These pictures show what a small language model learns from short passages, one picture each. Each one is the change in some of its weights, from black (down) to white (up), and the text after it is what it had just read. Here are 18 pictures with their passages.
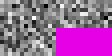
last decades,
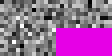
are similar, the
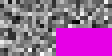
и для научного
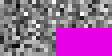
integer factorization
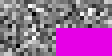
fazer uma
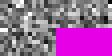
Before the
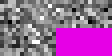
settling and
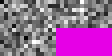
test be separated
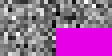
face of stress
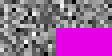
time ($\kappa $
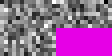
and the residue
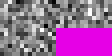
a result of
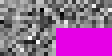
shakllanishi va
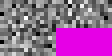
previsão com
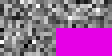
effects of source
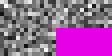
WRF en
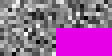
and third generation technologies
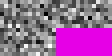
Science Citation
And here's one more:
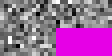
may consider optical measurements
